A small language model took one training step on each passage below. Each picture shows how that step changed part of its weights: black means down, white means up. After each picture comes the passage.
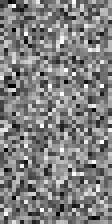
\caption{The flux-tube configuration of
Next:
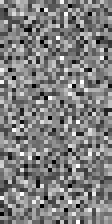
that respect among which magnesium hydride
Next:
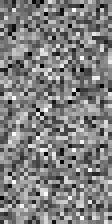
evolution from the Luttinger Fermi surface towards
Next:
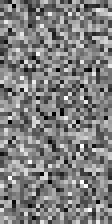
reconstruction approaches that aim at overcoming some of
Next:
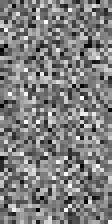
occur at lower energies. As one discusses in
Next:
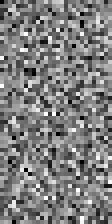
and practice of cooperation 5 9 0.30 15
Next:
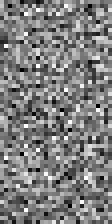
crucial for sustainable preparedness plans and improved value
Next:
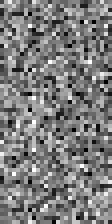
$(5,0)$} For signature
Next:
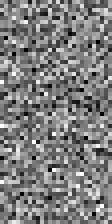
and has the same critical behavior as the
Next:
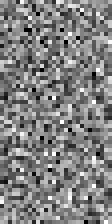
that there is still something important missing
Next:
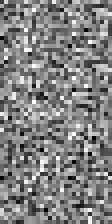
example Institute for Safe Medication Practices
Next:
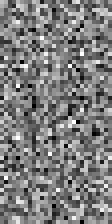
structure is shown in Figure 1. It includes a
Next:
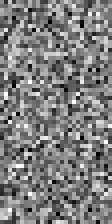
accuracy ranged from 79.64\%
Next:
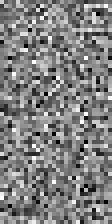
and quantification of compounds, which may be
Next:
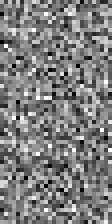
Conclusion: Iodine deficiency.
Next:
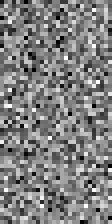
a descriptor $G$ of a
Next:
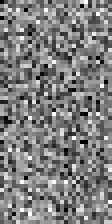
outside the neutron star, meaning that a
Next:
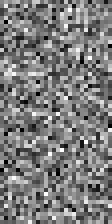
\leq x < 2\pi$$ The actual
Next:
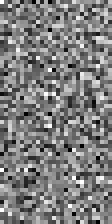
more useful expression of the amplitude distribution of the output
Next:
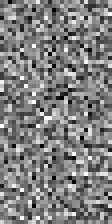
\noindent The success of the Standard Model
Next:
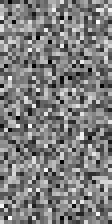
272 music festivals
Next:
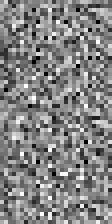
entropy is changing, mainly, due to shock heating
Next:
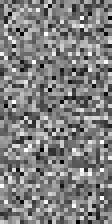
from the European Space Agency (ESA)
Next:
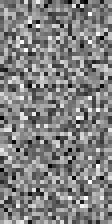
disruptions in the human history and it directly and
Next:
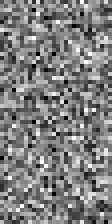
via hydrogen bonding. Fig. 7
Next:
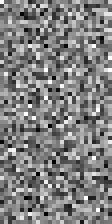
of this catalogue are better than that of the
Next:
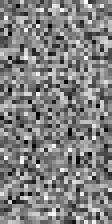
Bhowmick, A review on the
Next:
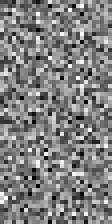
reported for the anaerobic treatment of
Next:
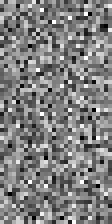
over the NIST p-192 curve is
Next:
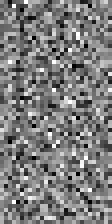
\beq \label{Dirs}
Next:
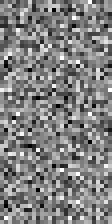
source are used, so there is only one
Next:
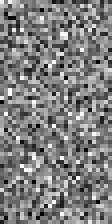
provincial government of China, which provided
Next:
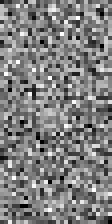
or noise (Hespanhol et
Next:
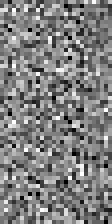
(\textbf{a}-\textbf{b}) and
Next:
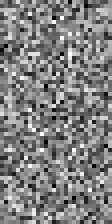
and TEMCMC are shown. The resulting
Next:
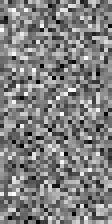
factors can be controlled by changing the processing conditions.
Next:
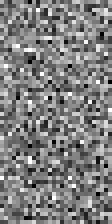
in size and duration to be able to
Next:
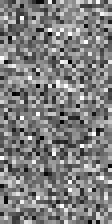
concentrations it would be preferable to sample during
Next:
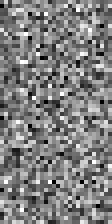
three-dimensional energy structure. However, it is
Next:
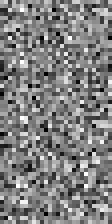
management. Effective control of infection and diabetes
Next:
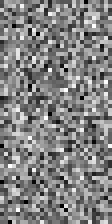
human scurvy [23] appear to
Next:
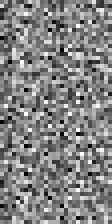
value Measurement unit Measurement method
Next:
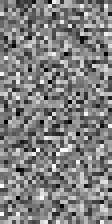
Although the absolute value of the residual resistivity
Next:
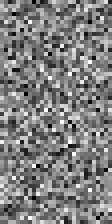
The highest frequency of UTIs is seen
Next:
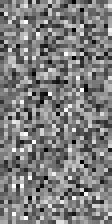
and F. Maier, *J.
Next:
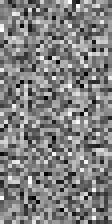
proton in the shielding zone of the
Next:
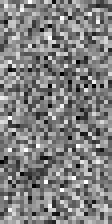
especially girls. Social transfer has no
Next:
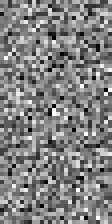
and content approval Software Development Life
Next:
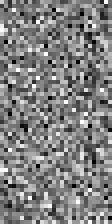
adjacent bowel was done with
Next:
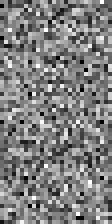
the maximum sale which would attain 365
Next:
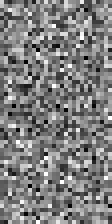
scale, unfilled bars represent simulation results and
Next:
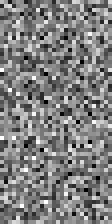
is intuitive that the threadings will affect
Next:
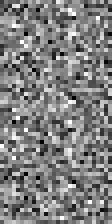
% %\offprints{} %
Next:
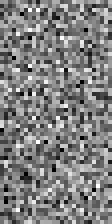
for each sample to get a reconstructed waveform
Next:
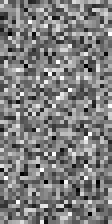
seen as a major drawback by many researchers,
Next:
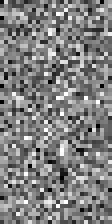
The first one, namely $n=0$,
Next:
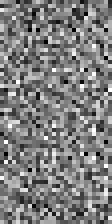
in L₂ teaching and continually expanding their
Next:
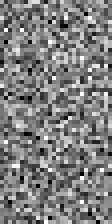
understanding the character of their global mean-mass flows
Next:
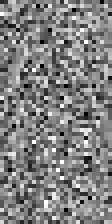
implying that the non-unitary evolution
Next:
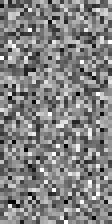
the training process briefly at the start of a
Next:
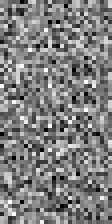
traditions. The article is devoted to
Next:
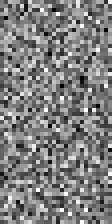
HeLa cells incubated 24 h with
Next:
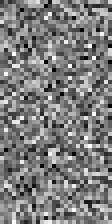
\section{Configurational entropy and growth
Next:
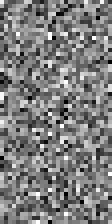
Using this tool, we have explored the formation of
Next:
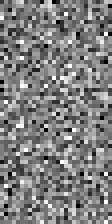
efemere adventief.
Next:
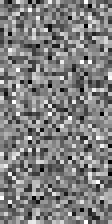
Vietnam in the case of
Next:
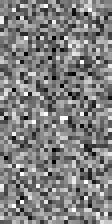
Al-Balqa Applied University,
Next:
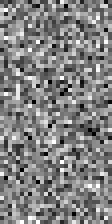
objects as compared to the Type IIb
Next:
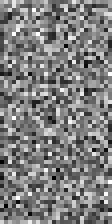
Education Council) 14. NIELIT
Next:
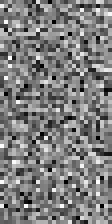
coupling constants become too large for the lowest-order
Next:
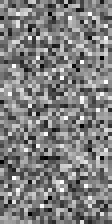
in the presence decoherence channels. Besides,
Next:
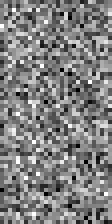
models. OL is thankful to
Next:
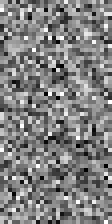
letter, we report on two findings
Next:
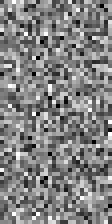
of the Islamic perspective as: achieving a
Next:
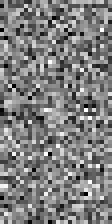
the only manifestation of the Keplerian
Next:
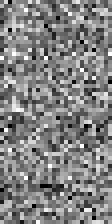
combination methods. In view of the hardware
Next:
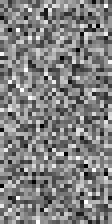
with an AET, we performed searches
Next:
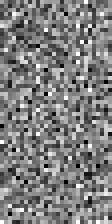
cure on day 4th, and at day
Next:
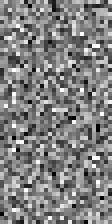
schools and colleges using the same study variables
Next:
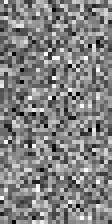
truth which indicates the same difference but for the actual
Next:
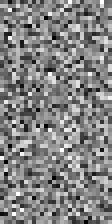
green colouration with ferric chloride. It
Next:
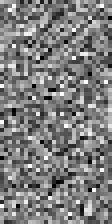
4). The $I-V$ curve clearly
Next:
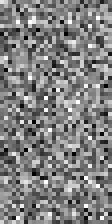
speech is known to substantially deteriorate
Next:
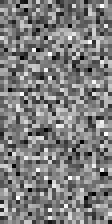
noble virtue. Above all,
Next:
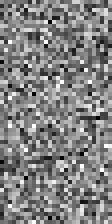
to a public repository. 677
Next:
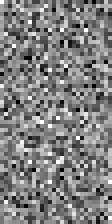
that occurred in 2020-2022 was a decrease in
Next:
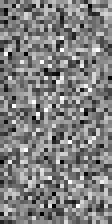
docking. Collectively, these
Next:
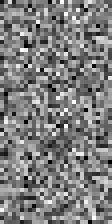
an analytical and a finite element analysis of the
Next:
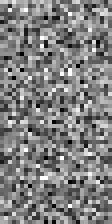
Microscope. Two blood films were prepared,
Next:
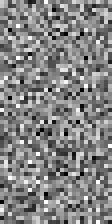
satisfaction with the course materials, facilities, class
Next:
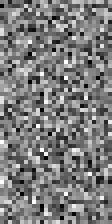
the branching ratio into the tree-level
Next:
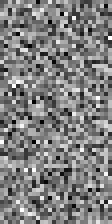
limitations of stereo and monocular
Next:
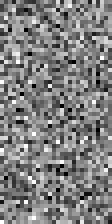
how to guide them about the field and
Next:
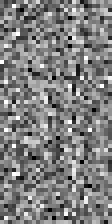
\end{abstract} \newpage
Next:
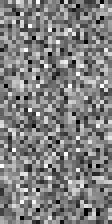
vacuum and hadronic state. In leading order the
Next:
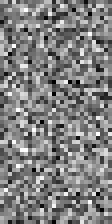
team. Resilience depended on leadership and group
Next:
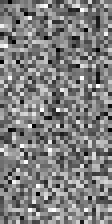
together with lime juice and
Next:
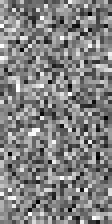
cooling in such applications is often called "electron
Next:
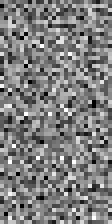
a reform of the Executive
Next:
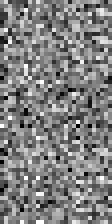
sensing. Simulation results show that the proposed
